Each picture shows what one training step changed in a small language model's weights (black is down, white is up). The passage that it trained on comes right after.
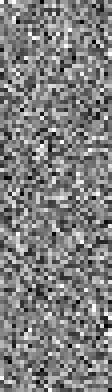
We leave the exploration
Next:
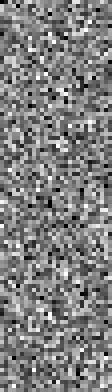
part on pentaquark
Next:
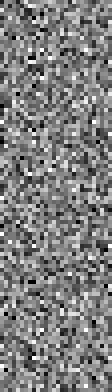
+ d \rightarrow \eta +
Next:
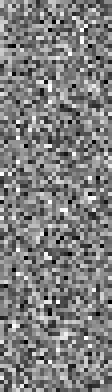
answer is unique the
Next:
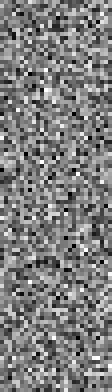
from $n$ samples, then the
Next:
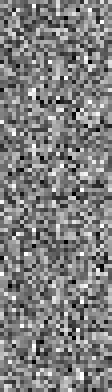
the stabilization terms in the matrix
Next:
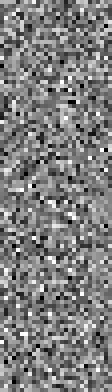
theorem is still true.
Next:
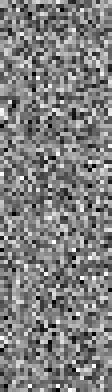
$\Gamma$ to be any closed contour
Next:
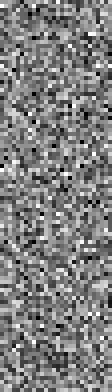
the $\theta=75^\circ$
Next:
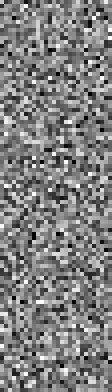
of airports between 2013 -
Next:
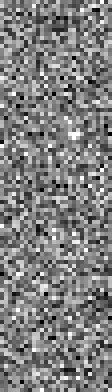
of the algebras and associative products
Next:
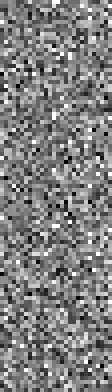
%By Step~1
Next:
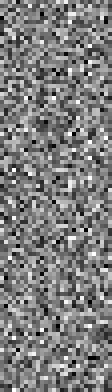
Level of materials in
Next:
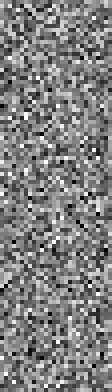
absolutely continuous random
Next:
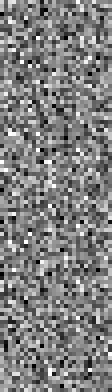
complexity for differential equations} We now
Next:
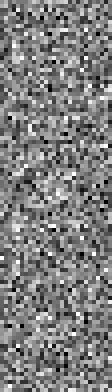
is mapped to the word
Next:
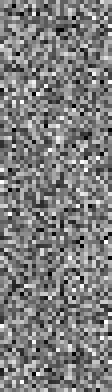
the introduction, along the complement
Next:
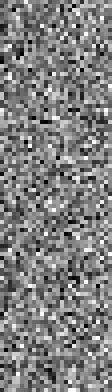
be impacted by the packet
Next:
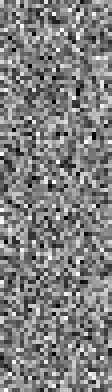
\caption{(color online).
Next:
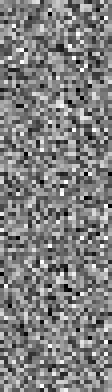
formation mechanism of Au
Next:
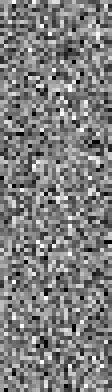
fewer CPU time.
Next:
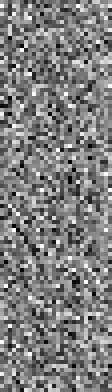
if the projection $M\times
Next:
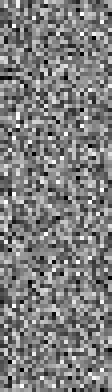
\end{equation} and it
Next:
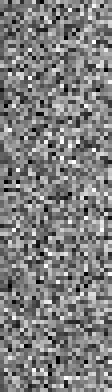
can ease and standardize the
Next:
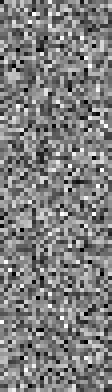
lower component of the wave function
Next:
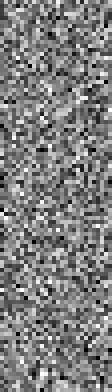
lemma in case (a).
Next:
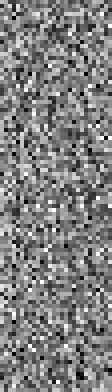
remaining data used in these tests are
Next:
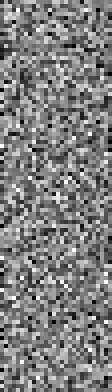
mentioned distributions again
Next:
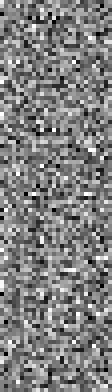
tools to achieve this
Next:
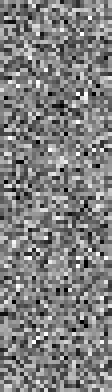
and H. Ando,
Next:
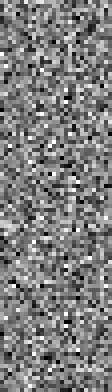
With decreasing $T$,
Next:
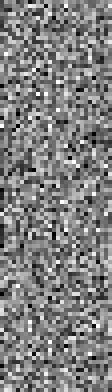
4 \epsilon_{\rm LJ}
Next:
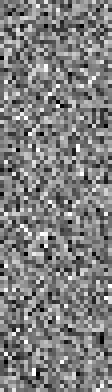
respect to size rather than order.
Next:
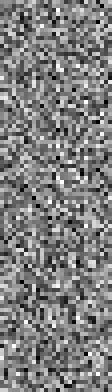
in determining the speed of the
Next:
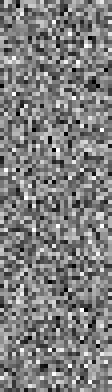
the dark ISR cross section
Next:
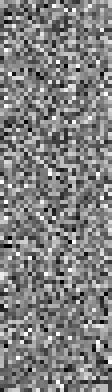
and finitely many equations, and the
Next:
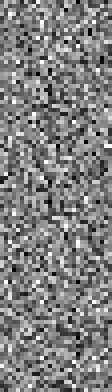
B\gamma$ is too low in
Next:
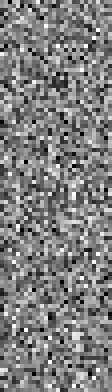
to be done, we tend to
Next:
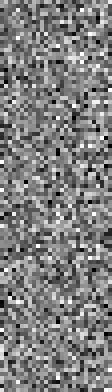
$\varphi(z)$ we use the
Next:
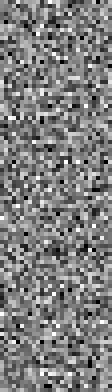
constant for $z < z_t$
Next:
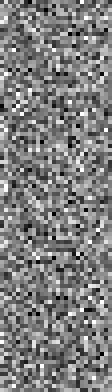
of the ZrSiS
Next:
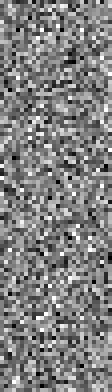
not be expanding. When
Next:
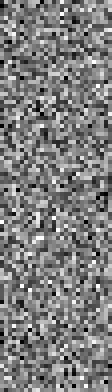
{\em partial linear space}
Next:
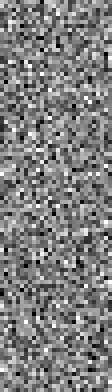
values of $\mu$. The curves
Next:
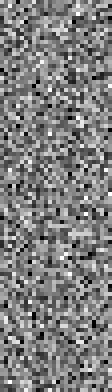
Network structure of the speaking
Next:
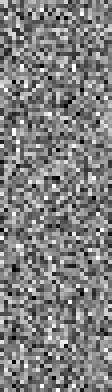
is influenced by both
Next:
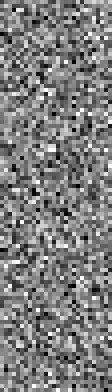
the form $n^{-\gamma}$, the
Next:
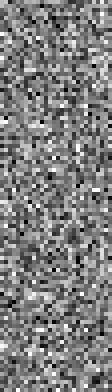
$dg$ on $G$ can be
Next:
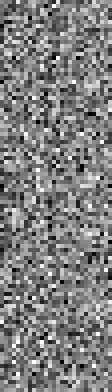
and 3, as compared to BP
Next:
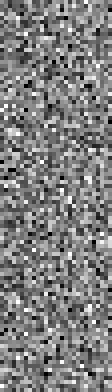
infer a very thin, low
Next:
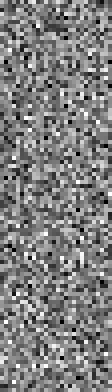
almost all paths satisfy
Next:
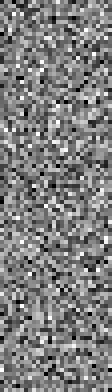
$S^1$-family of
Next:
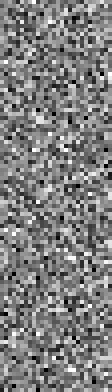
quantum theory. The first physicist
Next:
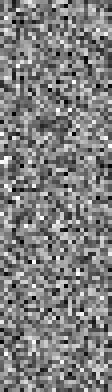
fluctuating external
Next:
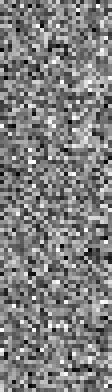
and phrases:}
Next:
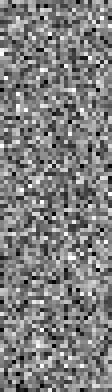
exist and are non-periodic
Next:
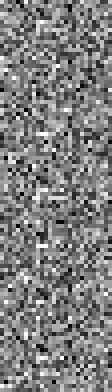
{NoStop}% \bibitem
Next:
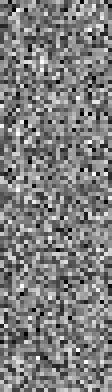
recall here some combinatorial
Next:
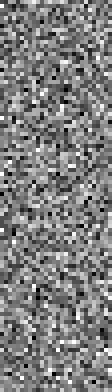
made by the user.
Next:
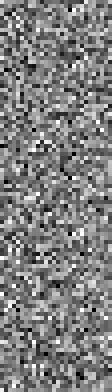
second and third integral in the
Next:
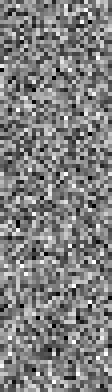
respectively. It can be seen from this
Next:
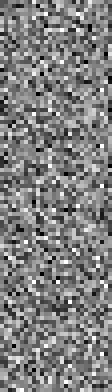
both load values and element positions
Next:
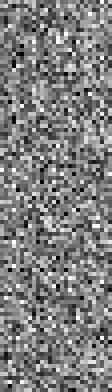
the propagation by the model
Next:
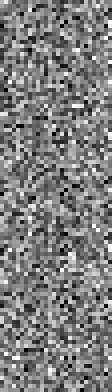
follows, we work with a monomial
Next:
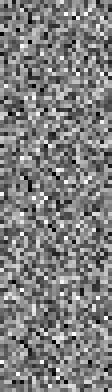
procedure for constructing a
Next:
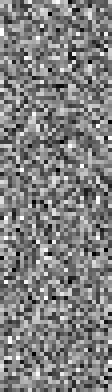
labels are represented in
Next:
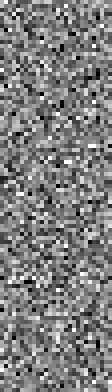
there is a set $\mathcal K(\mathfrak
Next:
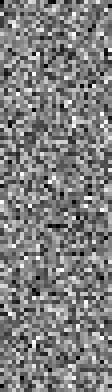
how the Gromov-Witten
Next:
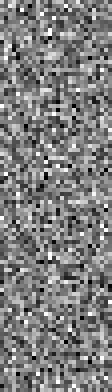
$% \eta $ is the angle
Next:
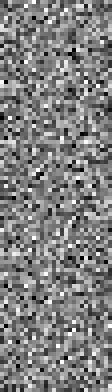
troublesome. The
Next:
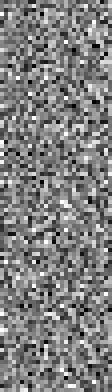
n\equiv 0\pmod 3$,
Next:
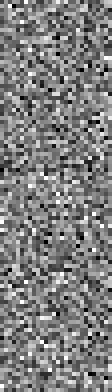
uses the axiom of
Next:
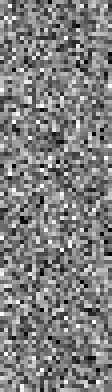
surface waves launched
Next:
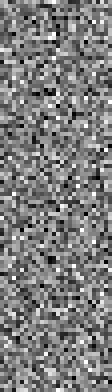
$a$ with $n \geq
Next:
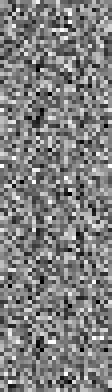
for these systems the real-time
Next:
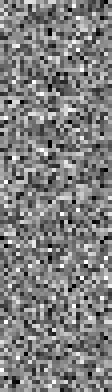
to be an isolated,
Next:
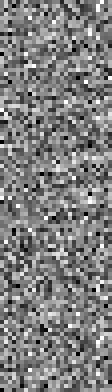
disk $\tD$ in
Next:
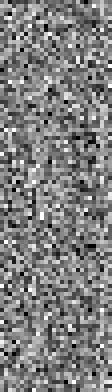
surface. When all fields are
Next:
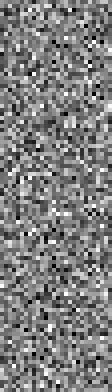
this paper is twofold; on
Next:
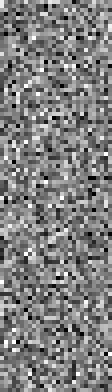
with $|L|\le E$, such
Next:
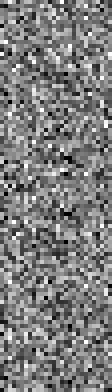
the dimension of the left hand side space
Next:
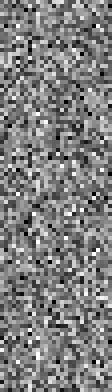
Replace each edge with label
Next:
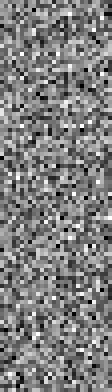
data-generating process can be
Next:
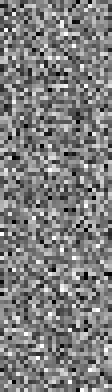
is $\sim$ 6 meV. This
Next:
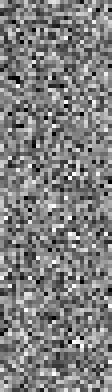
only deal with the first term above,
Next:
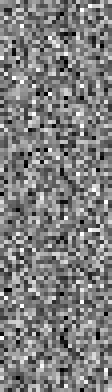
of Theorem 1, Theorem 2, Theorem 3
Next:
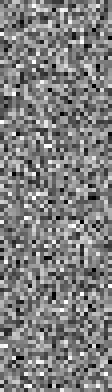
the microscopic point
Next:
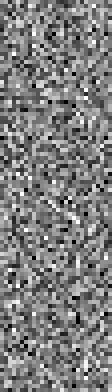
proof of concept and possible solutions
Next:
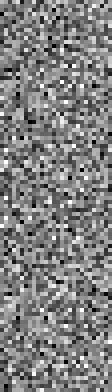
can be compared and/or
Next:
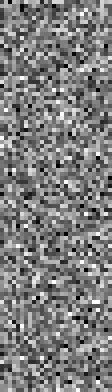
Kendall $\tau$ correlation
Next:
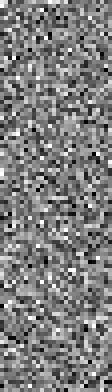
is a $1$-complemented
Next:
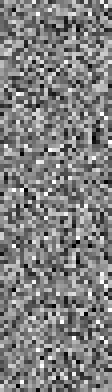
taken from particle data group
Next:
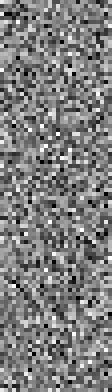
round $j =0,
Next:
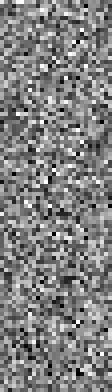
spread options reduce to the
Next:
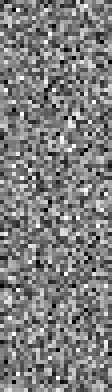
bound-state sector. The
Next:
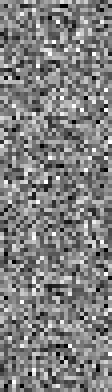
Sobolev spaces are also
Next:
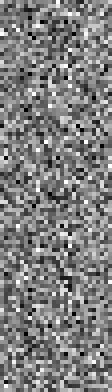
and/or logic.
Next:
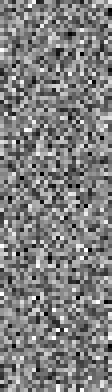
expressions above since $F$ is
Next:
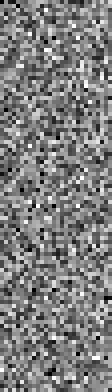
check this for $f$ and
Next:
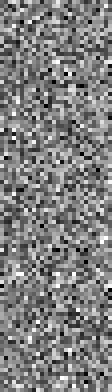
transactions, especially on
